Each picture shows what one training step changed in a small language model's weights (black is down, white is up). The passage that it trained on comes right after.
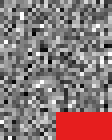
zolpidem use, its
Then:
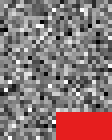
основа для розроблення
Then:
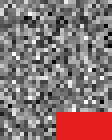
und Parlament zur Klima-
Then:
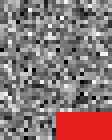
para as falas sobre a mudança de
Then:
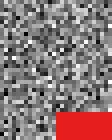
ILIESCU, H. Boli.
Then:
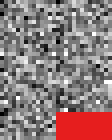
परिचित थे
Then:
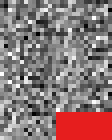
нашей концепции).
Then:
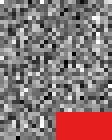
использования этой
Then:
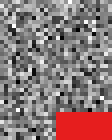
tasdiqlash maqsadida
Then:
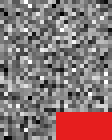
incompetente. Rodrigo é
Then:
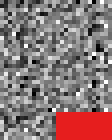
Journal of Hybrid
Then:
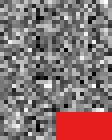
José Manuel Martínez
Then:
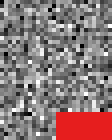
centradas em três condições
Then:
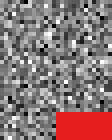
Kommunikation und passgenaue
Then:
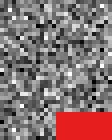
Shuningdek, qishloq
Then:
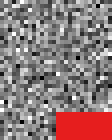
idei, educatorul are
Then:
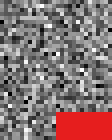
Het bruto saldo,
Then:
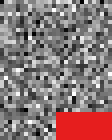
uslubiy bilimlarni rivojlantirishi
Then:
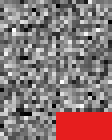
turgan Buxoro va uning
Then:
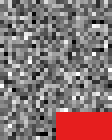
liberación de los individuos y
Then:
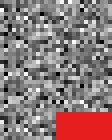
vida (Albillos,
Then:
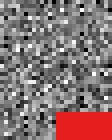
культуры. Одним
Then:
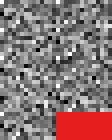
INVAZIVE DIN
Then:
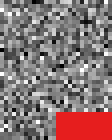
observations help determine
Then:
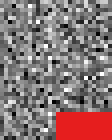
que otros han querido
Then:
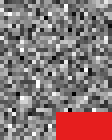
de 90 o mundo passou por
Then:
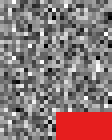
отдельной стране или
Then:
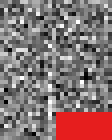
júz barabarı hám
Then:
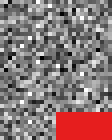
muestreo no probabilístico
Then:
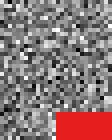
belgisi; Zebi yangi
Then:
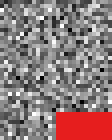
bizgacha yetib kelgan
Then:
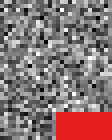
baholash mezonlari,
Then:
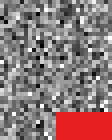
C vitamini issiqlik yoki
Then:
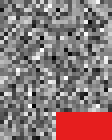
birini beradi. Bolaning bu
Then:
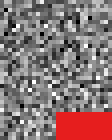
são publicados os editais
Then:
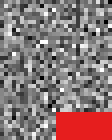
сақлаш ва ундан
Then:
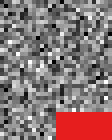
par conséquent la consolidation
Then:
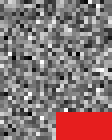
sendo observadas mudanças na
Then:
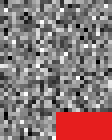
представляется удивительным,
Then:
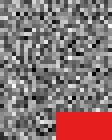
такие как в первую,
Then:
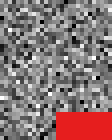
la misma ropa²⁷, lo
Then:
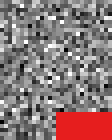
مؤتمر 18 للاتحاد
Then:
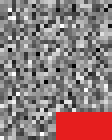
mendanai penyediaan
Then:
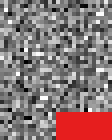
виртуал оламдаги
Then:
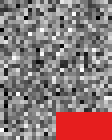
va jamiyat ongida tub
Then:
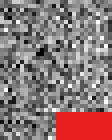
ihr alle schuld, die ihr
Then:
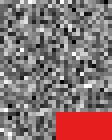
obtenção farinácea.
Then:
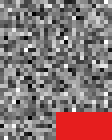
плане выражения)
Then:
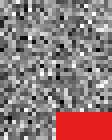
amaliyotida mavjud
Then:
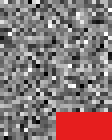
o meu aprendizado. *
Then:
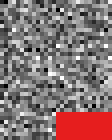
közvetlenül a
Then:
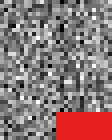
Vitrúvio que são
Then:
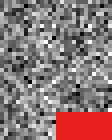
вазифа бериш.
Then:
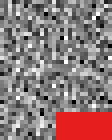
нейтральными странами
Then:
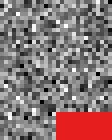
Президиумининг 1941
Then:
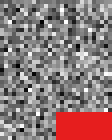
negative consequences of
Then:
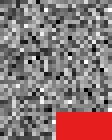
adaptation of the book
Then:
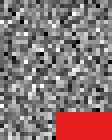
Distribution Alignment with
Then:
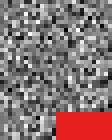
yashin urganda uchinchi
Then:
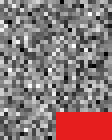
de revisiones sistemáticas.
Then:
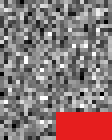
обеспечивают длительное
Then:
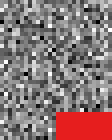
come spirito di dialogo e
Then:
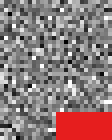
la prolongación del enjuiciamiento
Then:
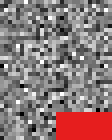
беморларда мавжуд
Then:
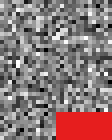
ini diprediksi merugi
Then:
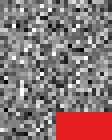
ўғли Тошкент
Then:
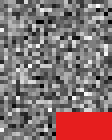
и продукта на ее
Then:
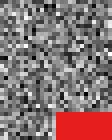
tashqari, ESG va yashil
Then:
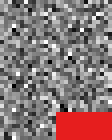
қалқонсимон безнинг
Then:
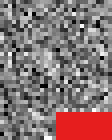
dimasukkan ke dalam
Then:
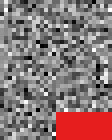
655. Crime praticado por
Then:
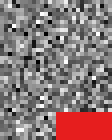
шаклидаги чортоқ
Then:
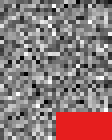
un ejemplo para el mundo de
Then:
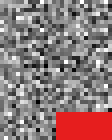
У человека этот
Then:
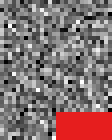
воспламенение газа, так
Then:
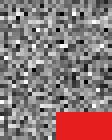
Rheumatoid arthritis
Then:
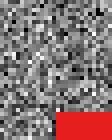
consiste à simuler la
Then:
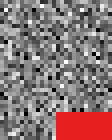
ürün olarak üretilme
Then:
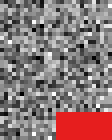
de praktijk aan de orde
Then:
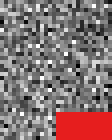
и направление деятельности
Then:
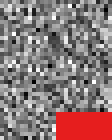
va kontent-analiz usullari
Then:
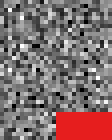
de Algemene Rekenkamer
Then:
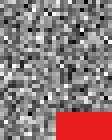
в качестве личностных
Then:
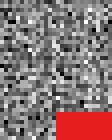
promulgação da Constituição
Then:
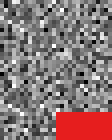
moddalar sog'liq uchun
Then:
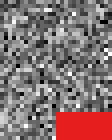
Samarqand 1,4;
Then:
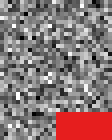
proporción de artículos
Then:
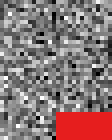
12). Ao explorar e
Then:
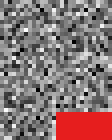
que existe a ‘contradição
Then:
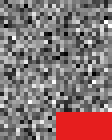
мм V, хв. Мп,
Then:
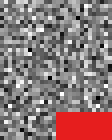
der vorliegenden Befunde und
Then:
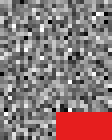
давлат ва маҳаллий
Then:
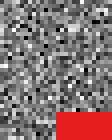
в Узбекистане.....
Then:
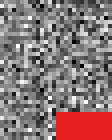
были разделены на
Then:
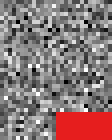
Infor- macional, una triada
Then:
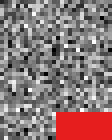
chiqarishga majbur
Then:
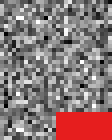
Os dados foram coletados por
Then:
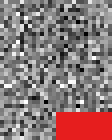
qoplamalar tikish mumkin.
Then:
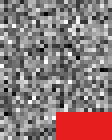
wsparcie ze strony
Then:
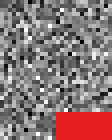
de dollars en 2022 et
